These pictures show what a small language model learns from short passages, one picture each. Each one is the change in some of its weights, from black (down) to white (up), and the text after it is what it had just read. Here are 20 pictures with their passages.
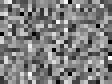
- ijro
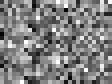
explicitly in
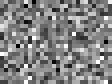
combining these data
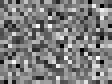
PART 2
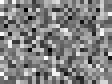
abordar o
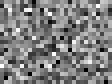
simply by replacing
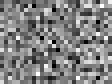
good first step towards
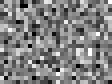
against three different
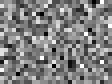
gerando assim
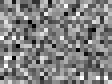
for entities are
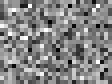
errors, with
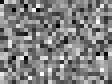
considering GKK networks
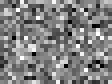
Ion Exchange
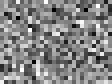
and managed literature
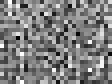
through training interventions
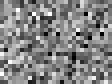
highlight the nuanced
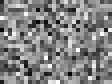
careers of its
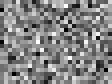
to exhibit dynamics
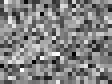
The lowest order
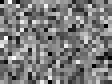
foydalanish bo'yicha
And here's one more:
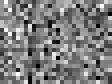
emission from a
